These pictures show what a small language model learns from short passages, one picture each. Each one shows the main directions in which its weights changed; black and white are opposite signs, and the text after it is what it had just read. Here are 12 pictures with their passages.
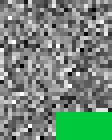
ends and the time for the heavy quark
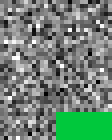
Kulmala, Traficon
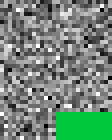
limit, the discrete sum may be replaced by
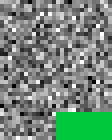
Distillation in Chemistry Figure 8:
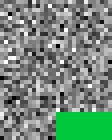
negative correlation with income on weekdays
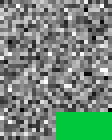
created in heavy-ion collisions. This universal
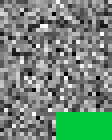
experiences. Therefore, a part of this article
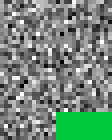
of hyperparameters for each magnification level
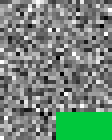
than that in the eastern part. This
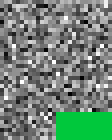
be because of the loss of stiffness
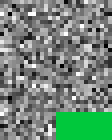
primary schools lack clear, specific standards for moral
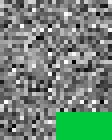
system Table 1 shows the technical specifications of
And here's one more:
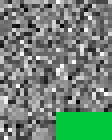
699s. ESI-MS in
